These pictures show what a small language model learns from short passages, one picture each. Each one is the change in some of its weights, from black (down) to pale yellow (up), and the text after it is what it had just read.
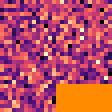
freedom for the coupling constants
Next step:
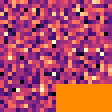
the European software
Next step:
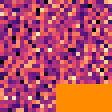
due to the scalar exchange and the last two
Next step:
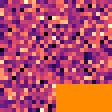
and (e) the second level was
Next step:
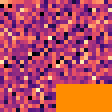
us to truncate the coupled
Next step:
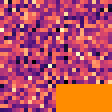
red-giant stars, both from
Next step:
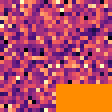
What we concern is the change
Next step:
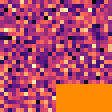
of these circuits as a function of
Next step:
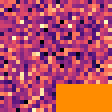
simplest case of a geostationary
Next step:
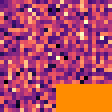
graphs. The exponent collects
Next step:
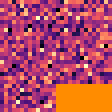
can be assessed by adding up
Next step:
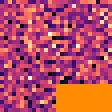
in the bulk dS space is stable
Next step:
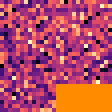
and the measurement of $F$ is
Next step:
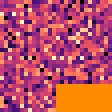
Particles in Storage
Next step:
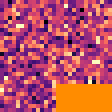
process behind the real spectra (like
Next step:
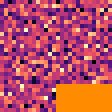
and consequently reduce the accuracy of the
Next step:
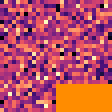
Impersonation Detection and
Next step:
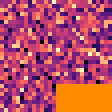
panel ($\ocyci t \simeq
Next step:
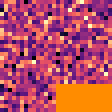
capacity, in addition, is
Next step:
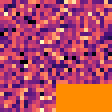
choices of the color structure of the local
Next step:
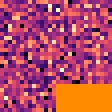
measure the $\pi^0 p$ scattering
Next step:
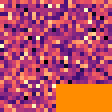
with our trained models. The true
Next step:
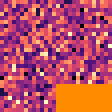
the center peak ratio high in order to
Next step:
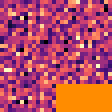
orthogonal complement of
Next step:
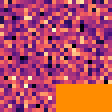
on the observed values; NIM,
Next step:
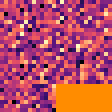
concentration of $\alpha \sim
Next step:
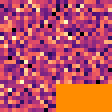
incorporate the known input matrix
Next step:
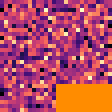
can correct for motion beneath 10
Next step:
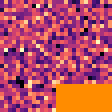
Piazza (a discussion forum
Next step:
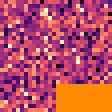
are infinitely many $n$ such
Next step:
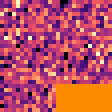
scattering medium in the imaging path between
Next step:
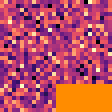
absorptions are not affected by the
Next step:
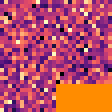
aim of ECODOM is
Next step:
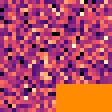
is $\text{Chip} = 4
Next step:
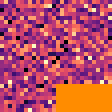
Quantum Dynamics Condensed
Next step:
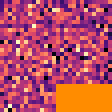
Brillouin zone sampling with
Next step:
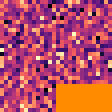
any spherically symmetric situation.
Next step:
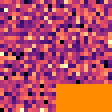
set of full-correlation functions defined in
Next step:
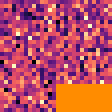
square boxes with the length of one
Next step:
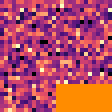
actualization that in the previous section we
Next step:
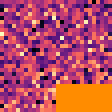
\end{equation} with the scalar field
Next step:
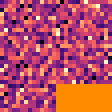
prep.). The organization of the
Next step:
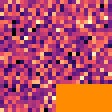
the Bayes rule. Prior
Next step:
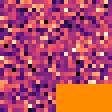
equilibria. Thus, these complex
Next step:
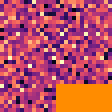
unitary matrix fields, which is relevant to
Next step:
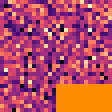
coefficients for HQET without
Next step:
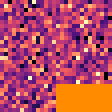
the effects of strain, this perturbation has
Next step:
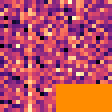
topological strings on a Lagrangian
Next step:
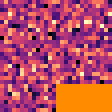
nonzero off-diagonal entry
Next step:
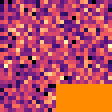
The sample porosity does not
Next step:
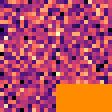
traditional resources, the rapid
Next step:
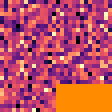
and $b_i$ parameters in
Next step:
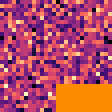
improve the performance of the learned
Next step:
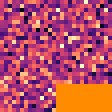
satisfies the following two conditions.
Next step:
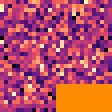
by all the equal-time destruction
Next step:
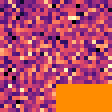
support sleeve made of 25
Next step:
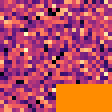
should return $D$ when
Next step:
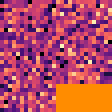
multi-spin galaxies is a good
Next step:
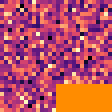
HII region models are larger blue circles
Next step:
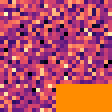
the geometric features, shape is a complex
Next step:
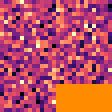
the disease will eventually die
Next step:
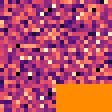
in good agreement with those reported in
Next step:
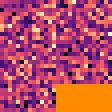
scalar, multivariate,
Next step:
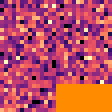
difference for glasses T1,
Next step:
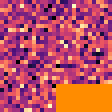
that in many situations a general
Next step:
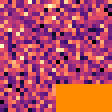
Also, trajectories reconstructed
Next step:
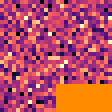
``values''? \item What is
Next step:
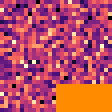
grains were from 5 to 15
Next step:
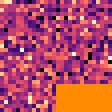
Formation Law in Nearby
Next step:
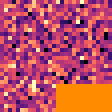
$\langle R^2 \rangle /
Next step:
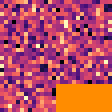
to other active systems employing different forms
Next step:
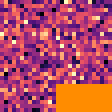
(\vec x, t) \varphi
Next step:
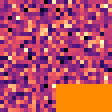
perform the unsupervised training and
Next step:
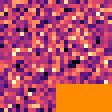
the factors as e.g. the
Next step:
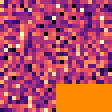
original value and analyzing the effects on
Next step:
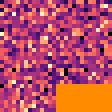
explored in this work. Our technique would
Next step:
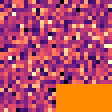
been paid attention to in all the
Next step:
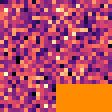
the one-plaquette
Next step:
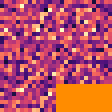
$B$ to $B^\prime
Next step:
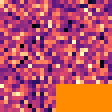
for these four instances. The top panel
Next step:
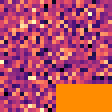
the Fermi level. For this reason, many
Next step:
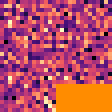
states belonging to the positive energy spectrum
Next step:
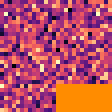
got the same conclusions as
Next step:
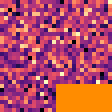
a product of the illumination intensity
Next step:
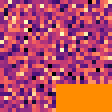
is critical to have a correct treatment
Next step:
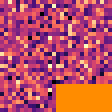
lines mark turbine rotors and
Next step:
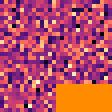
frequency. We chose to consider only
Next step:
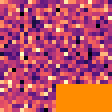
``The Spectrum of
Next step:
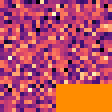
{\it helicity amplitude} method to calculate
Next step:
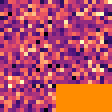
present scope. We adopt the
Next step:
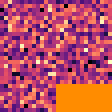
one component is known to host
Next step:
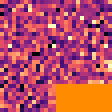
the internetwork if 100\,\% of
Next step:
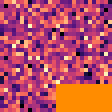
unit cell with two Fe atoms per lattice point
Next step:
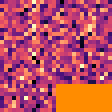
Fisica, Universita' di
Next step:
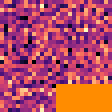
source of astrophysical neutrinos,
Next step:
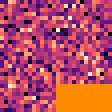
then \hfill\textit{// this
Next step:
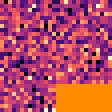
continues to grow: for all other values
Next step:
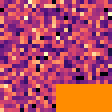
around the boundary conditions horizontally, and
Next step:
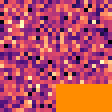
defined on simple square grids which
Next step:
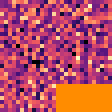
a rapid increase on its X-ray
